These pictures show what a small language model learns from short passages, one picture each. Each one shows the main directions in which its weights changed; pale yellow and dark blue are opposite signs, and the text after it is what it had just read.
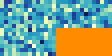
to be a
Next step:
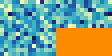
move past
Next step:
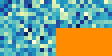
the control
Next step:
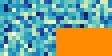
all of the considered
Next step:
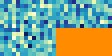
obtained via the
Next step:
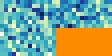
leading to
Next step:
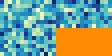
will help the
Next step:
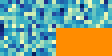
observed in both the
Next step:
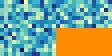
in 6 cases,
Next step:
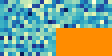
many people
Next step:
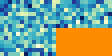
the reduction of
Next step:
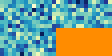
physical mass. In
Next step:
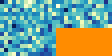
difficult to
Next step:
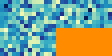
of the energy
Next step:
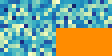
highlights the
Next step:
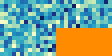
considered reliable
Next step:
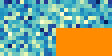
is applied.
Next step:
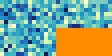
photon is
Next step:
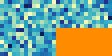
interact in their
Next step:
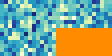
parameters of a
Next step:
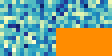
the chaos
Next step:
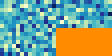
with limited
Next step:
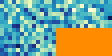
motivation of
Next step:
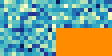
phase. However,
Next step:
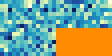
modification if
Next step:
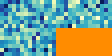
the magnitude
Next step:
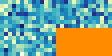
the averages
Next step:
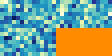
repeated for
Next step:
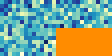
the basal
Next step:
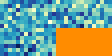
complex components of
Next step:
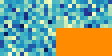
The presence of
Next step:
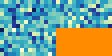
have gone
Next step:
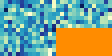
both experiments.
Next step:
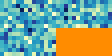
hole as
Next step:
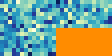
associated costs
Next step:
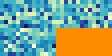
TD transformation
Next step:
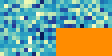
subject of many
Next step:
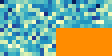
studies related to
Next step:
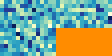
chosen to
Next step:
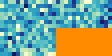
risk to
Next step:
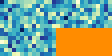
long signals while
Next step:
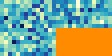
this paper is
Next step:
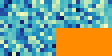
the method for data
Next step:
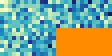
knows that only
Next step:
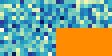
learning open
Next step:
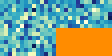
In each case,
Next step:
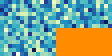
the 90 point
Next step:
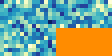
exclusion of
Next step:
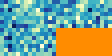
personality without
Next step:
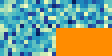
with linear
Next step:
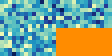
a relative
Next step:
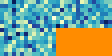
Followed by
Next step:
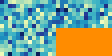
system can be
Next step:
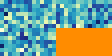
and report the
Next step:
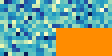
also expected in
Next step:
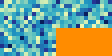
can and has been
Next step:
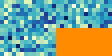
and hole
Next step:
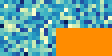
differential operator
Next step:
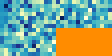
of the data
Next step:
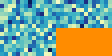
electricity as
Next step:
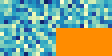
Stability X x
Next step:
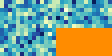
to climate
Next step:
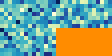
side information has
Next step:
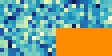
given by:
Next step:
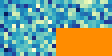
what is
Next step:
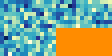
which prevents
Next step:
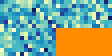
realized with
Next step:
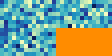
other than the
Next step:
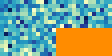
of Ref.\
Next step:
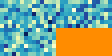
three models) for
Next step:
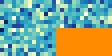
others very
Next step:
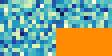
classes with a
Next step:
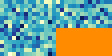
The numerical
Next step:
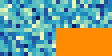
images showing
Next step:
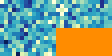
types is based
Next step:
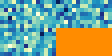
ambient temperature
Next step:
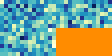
was done.
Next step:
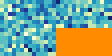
join the
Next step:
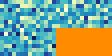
dynamical process.
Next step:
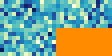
ways that are
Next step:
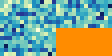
the associated optical
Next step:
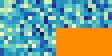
with the BES
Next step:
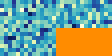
cancels the
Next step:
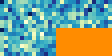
results differ
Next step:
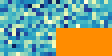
its minimum
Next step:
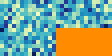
burst energy
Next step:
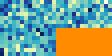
the objective
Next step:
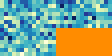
and produce
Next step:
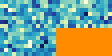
male and
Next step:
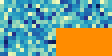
applications require
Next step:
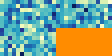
Ho Table
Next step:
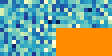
A neutral
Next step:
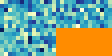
different behavior compared
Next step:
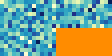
large times. In
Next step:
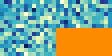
Also the values
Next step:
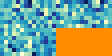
grains and
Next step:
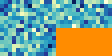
the risk
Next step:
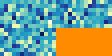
contains no direct
